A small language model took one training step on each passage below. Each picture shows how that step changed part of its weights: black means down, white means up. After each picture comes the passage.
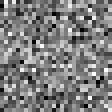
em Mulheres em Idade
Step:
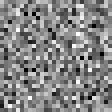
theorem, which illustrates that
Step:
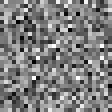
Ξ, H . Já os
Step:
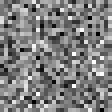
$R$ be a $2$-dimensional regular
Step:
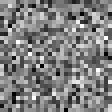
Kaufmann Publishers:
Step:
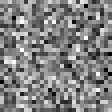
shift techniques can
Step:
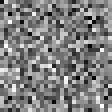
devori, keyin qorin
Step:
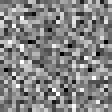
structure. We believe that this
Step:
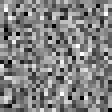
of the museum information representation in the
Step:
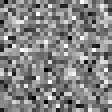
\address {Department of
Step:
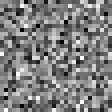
estimator of ${\mbGamma}$}.
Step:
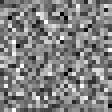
A\cup\{y\} \geq \overline
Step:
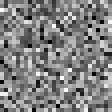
periode, in casu het
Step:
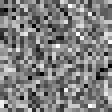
the predicted state as a reference,
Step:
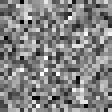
of goodness, we assume by
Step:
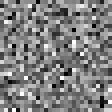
give an upper bound for $h$ of some
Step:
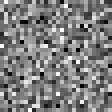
manos. La imposibilidad que representa
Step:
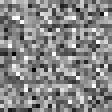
Bahadur-Kiefer representation,
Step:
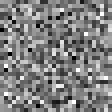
connected 3--manifold without boundary. To
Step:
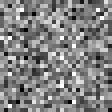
Sweeden \vskip 0.3
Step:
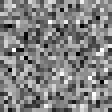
shilon (chlen), adbakat
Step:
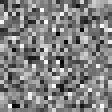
qo'shimcha modulyatsiya
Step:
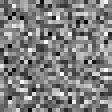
bus stops is reduced by
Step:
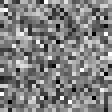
is not open in $\C^n$.
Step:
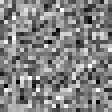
e più solido argine
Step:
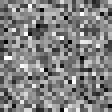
of \\ 1. all open intervals
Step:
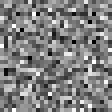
Carlitz proved was as follows:
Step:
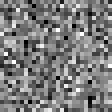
The first case study considers a channel
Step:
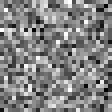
parties externes (Leland et
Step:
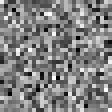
is odd or even. Define the
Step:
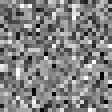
implies that for any group $G$, the
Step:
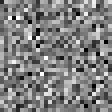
мастерство, люди,
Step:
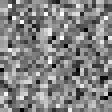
to \beq \bal &\me
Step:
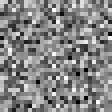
далаларга экиш
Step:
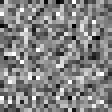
6. RESULTADO E
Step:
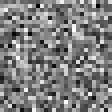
\R^2$, which is defined by
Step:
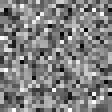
and $\mathcal{C}$ the interior of
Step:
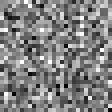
the inequality, notice that $\nn:=
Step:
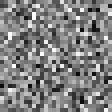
olishi ; - mavzularni
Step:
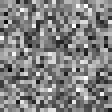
there move continuously on a finite interval,
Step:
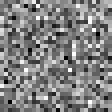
$\rho$ be a naive representation such that
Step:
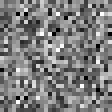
- e_q) = 0$ since the
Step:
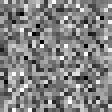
подхода, объективность,
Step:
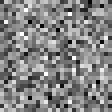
de Burnout, LER,
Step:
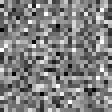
from 26~\% (for a single
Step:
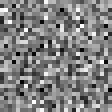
of $\mathfrak u$ is isomorphic to a
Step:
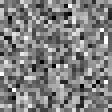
the form $v\to w$ in
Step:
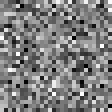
Хребтань О.
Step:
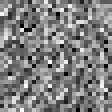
\ \ \ - \underline{ \frac{
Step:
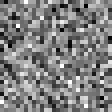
its AC-ports with a load
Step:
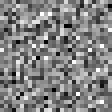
Equivalently, $\tilde b b'
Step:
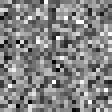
in addition $J(\xi)^{\ast} =
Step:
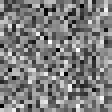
la cité). Ainsi, Les
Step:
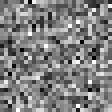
$C_\alpha$ is a subset whose
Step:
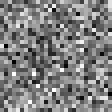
points and the quotient space is
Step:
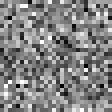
we must choose the contour differently
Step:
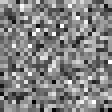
$\mathcal{P}_K$ generates a
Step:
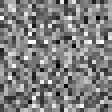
rebeldes, fruto de um
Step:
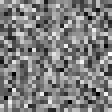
section}. We now consider the intersections of
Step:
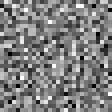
the function $h$ instead of its
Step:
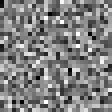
set a value for it right away,
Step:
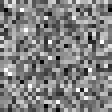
causa de la religión,
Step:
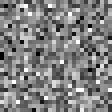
time interval $[a,a+h]$,
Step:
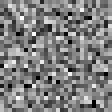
of the $d$-dimensional grid graph.
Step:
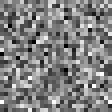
$d$ -- in practice this
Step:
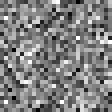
enumerative combinatorics and quantum
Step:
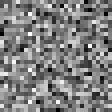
te estás perjudicando vos
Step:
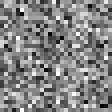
matrices, we can create an evaluation
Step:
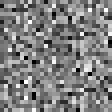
a special but most popular type of the
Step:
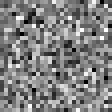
($\N$-MP) applied to
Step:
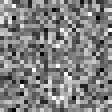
va ko'z o'ngimizda
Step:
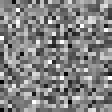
almost equal to the real data. On the
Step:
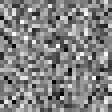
the intensional version of these type
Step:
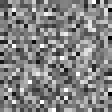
inductive and projective limits of finite
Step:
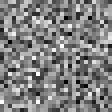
de perforación strip con
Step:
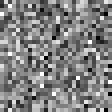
mayor parte de los estudios
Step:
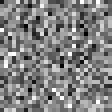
\, dt- \mathbb{E}
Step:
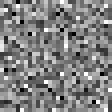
in $W(k)$ and which has
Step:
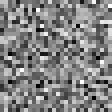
system and its symmetries (given by
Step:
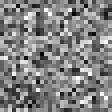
``smaller'' central binomial
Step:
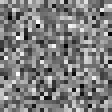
«природной» среды
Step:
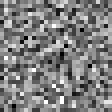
leyes humanas para abarcar
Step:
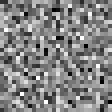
Braudel, Labrousse
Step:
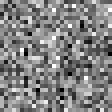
нь төрийн
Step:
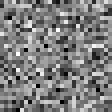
We call it $\alpha$ again.
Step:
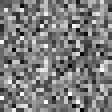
UEF11 Crédits :
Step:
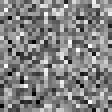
x \rightarrow 0 y \Delta x \Delta
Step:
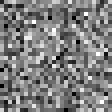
на кожу и слизистые
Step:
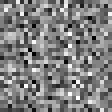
c_j \biggr\rangle
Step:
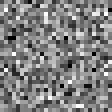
Lemma \ref{SimSup},
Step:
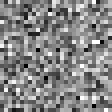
where the inner sum runs over all
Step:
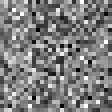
un enemigo visible,
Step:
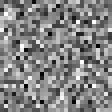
ta'sir etmaydi.
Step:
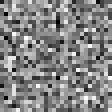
the system parameters such as generator schedule and
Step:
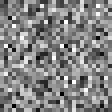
polylogarithmic factor.
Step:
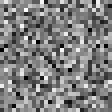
York: De Gruyter. -
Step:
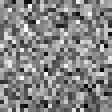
keltiradi. Bolalar
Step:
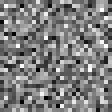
Pada Pasien Post Spinal
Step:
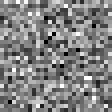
that $i'\leq i$. Since
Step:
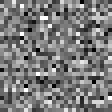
more careful analysis generalises Proposition
